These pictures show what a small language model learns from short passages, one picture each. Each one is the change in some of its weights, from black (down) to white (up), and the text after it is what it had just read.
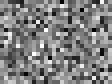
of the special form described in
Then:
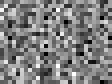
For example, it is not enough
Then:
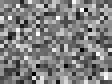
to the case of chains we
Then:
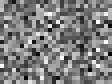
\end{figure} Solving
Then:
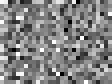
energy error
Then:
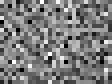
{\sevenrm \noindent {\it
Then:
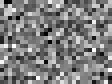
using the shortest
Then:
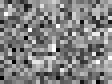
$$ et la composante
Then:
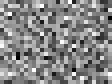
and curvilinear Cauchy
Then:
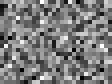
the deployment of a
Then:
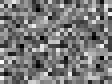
there exists a unique abelian
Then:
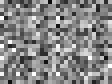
(i) and (ii)
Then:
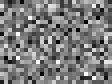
from the set of all elements
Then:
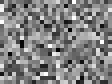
is characterized by a Mach number
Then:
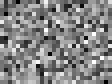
is shrinking.
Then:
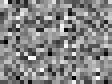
density referring to
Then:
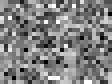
to $G$ of) the
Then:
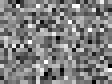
with suitable relations. The
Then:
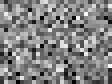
representation. To move
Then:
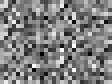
$, $\delta=\Delta t
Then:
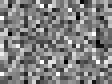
other hand, the prime
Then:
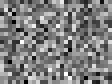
Chern connection $\nabla$,
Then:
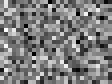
or false. If the
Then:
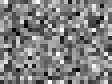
he fill a $6 \times
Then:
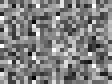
we can assume from now on that $
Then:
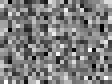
a %new construction of the
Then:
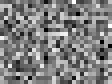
expectation \begin{align*}
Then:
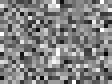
natural questions arising from
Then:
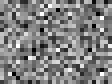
parametric approach to estimating the
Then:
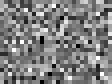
conjugation by
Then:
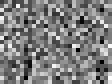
$\alpha(T)$ of
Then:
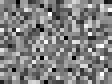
\GCov \rvert}}
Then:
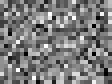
\alpha) \ge 9
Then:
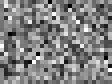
The second step is to
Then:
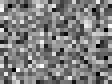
are unknown. We order
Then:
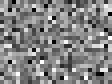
vector of $\mathcal R$, and
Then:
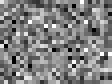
(I\otimes M +
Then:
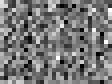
be an $n\times n$
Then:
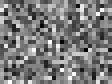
for any $x \in
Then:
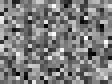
$q$ on $\partial D$
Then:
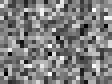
Banach lattice then
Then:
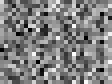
be expected as the number of
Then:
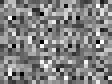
Therefore, for the remainder of
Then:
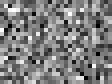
In case $n\geq 3$
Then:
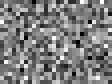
space of the Banach space
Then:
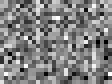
chains, which in part
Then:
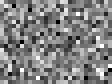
evidence in support
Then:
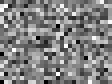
algebra $\frak{g}$ is
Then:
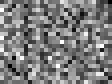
$L$ is a Hopf
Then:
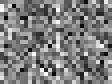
abelian category is
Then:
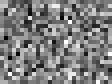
an involution $\sigma \in
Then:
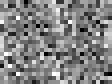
same is true for the
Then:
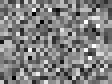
of the {FEM}
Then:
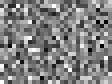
longer a parabolic
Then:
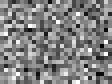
operator, and $l \in
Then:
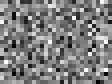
complex linear bundle given by
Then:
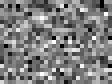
{\overline {S^3\setminus
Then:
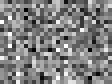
a matricizing of a
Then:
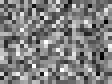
set in a right noetherian
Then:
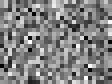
Sects. 8,
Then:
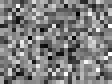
to zero, which yields
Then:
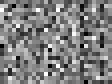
$D'$ is a diagonal
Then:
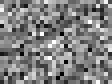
is divided into three
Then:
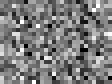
$-tuple $
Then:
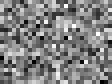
to leading order, is the
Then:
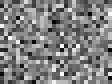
compacta. } Let $$
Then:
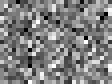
continuous, it suffices to show
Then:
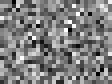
0$ for all $j, k
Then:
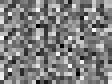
$n$ has a prime
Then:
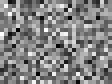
frame bundle are expressed
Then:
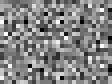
cell-like, but the
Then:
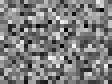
benefits. The
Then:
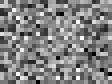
applying the same argument shows that
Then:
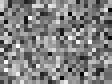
the constant mobility function
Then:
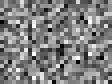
\mathcal{R}^2$, then
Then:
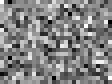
k[th] maintenance
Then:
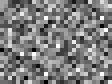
exactly using the automatic
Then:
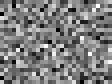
$\Pinflamod$ in
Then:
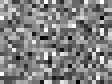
method ($\ref{eq:
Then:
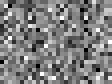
obtain invariant subsets of the
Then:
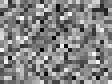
we compute empirical
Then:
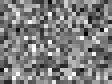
\in \lbrack
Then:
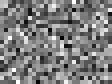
an increasing sequence of
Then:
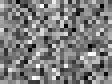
section on intersections. This
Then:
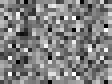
Hamiltonian path
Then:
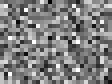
to the microenergy
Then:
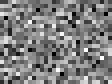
Let us denote the covered
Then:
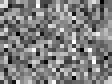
we have \begin{equation}
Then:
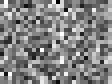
region corresponds to the zero
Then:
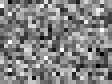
equation and replacing n to
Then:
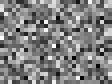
que $a$ est un
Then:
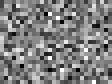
bounded and $\conf$ is
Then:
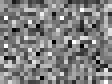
proof of \ \ lemma \
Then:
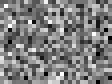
We end with a section of open
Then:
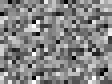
by, seeing as it
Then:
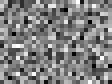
the minimal number of required
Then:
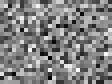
Key words and
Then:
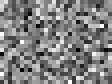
free circular Poisson
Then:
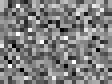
a set of $m$ numbers to
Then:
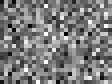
\succ 0 \ee Thus for
